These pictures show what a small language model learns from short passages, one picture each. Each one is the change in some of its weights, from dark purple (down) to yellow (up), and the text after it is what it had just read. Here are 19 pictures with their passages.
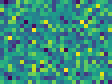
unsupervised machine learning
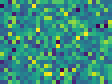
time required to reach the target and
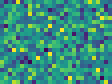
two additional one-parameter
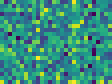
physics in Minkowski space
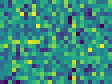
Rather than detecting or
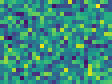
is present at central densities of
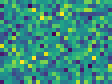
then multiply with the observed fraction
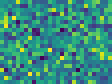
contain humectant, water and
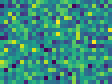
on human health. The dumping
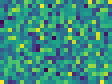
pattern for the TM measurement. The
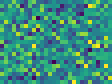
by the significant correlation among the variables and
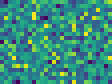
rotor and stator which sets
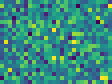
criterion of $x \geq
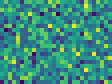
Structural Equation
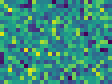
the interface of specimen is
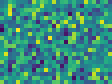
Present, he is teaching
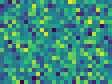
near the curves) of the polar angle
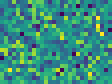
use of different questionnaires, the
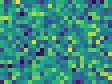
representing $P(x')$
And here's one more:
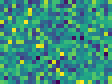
similar for all samples and lie in
